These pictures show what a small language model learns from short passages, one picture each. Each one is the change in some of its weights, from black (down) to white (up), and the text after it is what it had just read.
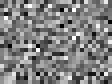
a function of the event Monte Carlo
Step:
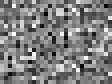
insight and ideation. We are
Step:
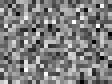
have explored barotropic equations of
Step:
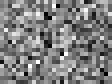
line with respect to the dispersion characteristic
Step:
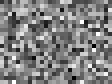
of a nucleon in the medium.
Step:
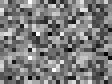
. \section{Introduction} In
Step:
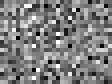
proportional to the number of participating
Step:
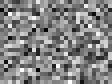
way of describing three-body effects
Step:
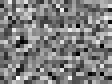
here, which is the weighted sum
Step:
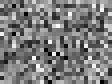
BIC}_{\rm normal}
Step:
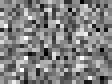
strength of lensing. For small
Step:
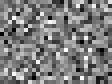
see that our scaling law applies to
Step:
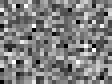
a research fellowship from
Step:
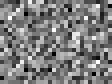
suggestive of the presence of a
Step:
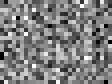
& Tier II \\ &
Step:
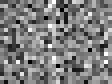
primordial binary is circular
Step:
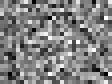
is important for the promotion
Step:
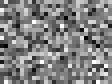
for the differences in weather conditions
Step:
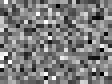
HMGs connected to the main
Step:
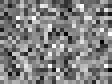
presented info in a matrix with
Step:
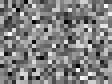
at time $ \tau +
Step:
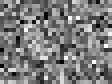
both channels it is evident a lack
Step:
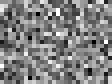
al.} \cite{ara}
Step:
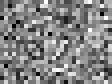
quark in the loop, as is
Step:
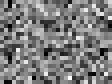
meaningful interpretation. However, the
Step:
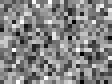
by a conventional Carroll limit of
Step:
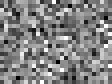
will be variance in the construct validity
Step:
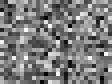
over numerical precision bias. Each of
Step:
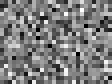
shortcuts. In addition,
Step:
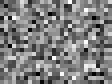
solving the coupled fixed points of two
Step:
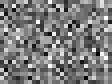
systems, resulting in a useful,
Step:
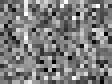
carried out with 20-cm
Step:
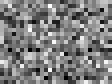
\label{CI} \ee
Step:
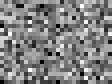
underground deployment.\\ \\
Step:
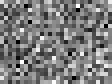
logic '0,' resulting in
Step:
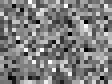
\begin{equation} \delta
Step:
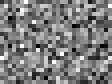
the wire. The curvature of these
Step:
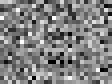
would extract planetesimals from
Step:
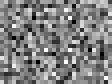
decay and bag constants (see
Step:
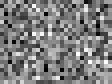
molecules are present in some interstellar
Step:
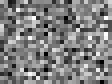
is reduced in a change that
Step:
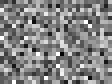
measurement apparatus itself must be
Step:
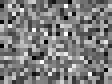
F$^{-}$ at the site of
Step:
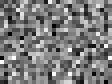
one can write the couplings of the
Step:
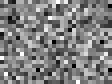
is reflected due to an
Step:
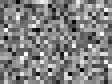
in the N-boson
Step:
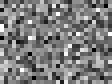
cent circularly-polarised
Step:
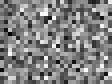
of the Lifshitz exponent
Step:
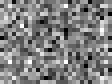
Candidate, Civil
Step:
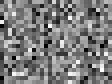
components of the Ricci tensor
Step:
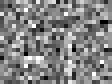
runs of the algorithm. Further
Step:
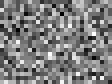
follow the desired adiabatic dynamics
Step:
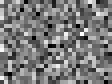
Acknowledgements}\\ We would like
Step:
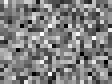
propagation of the cat state in the
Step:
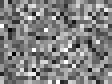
in a reasonable amount of time,
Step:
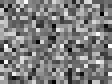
while practical perturbations are due to
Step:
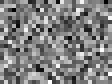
mechanisms for secure communication.
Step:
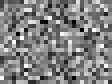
in response to mechanical loading.
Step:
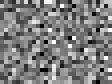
property data, existing methods include a
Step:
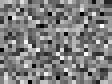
different origins: either a
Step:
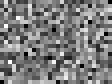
to Heavy Fermions}}}\
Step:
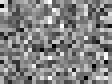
objects to be transferred for each
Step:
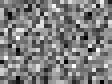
and its central PMT.}
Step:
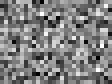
how the system described by the original
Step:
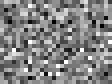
\lesssim \mPl$. It
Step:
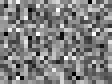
proposed random walk model it has
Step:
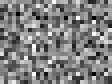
the specific value of the numerical
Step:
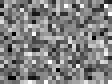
\vert p\rangle \nonumber
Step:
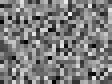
consequences: the free energy per
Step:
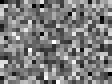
intellectual authority
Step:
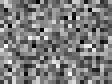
physical ground state solutions of a given
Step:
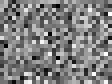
masses, setting a question mark on
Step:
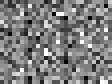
path lengths of sample graphs at
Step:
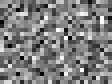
The Virgo Collaboration},
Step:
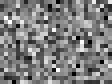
can use $\delta_{{\bf
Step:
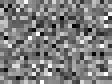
while minimum intensity is observed in the
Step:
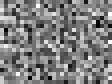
any disadvantages at all
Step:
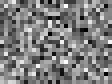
to propagation of IS excitations
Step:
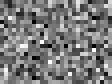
the two tangent vectors corresponding
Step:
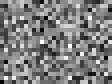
how simple the check of the
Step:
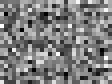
1.3 GPa and
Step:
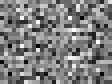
the position of the features which could
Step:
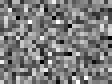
time may cause some undesired
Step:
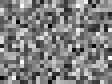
of the security based on the standard
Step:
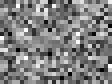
consider decomposing the energy of
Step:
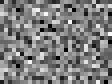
di Ingegneria
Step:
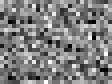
\bar \nu p \rightarrow
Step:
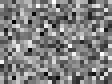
we consider two cases: the
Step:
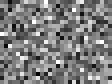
that, in the former case,
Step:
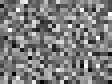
that sends trigger signals to the
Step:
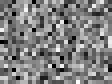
on projects carried out by our
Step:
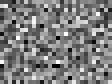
that case, could actually give rise
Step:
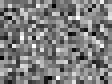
using DFT calculations. By calculating
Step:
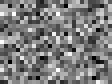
}\bibfield {title} {\bibinfo
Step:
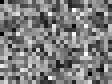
impedance sheets. These
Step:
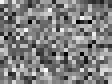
while fermions pick up a factor
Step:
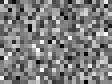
differences between these (for example
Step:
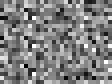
known \cite{lee},
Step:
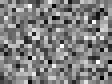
fissioning nuclei at a given
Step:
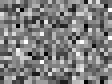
redshift dependence at the same luminosity.
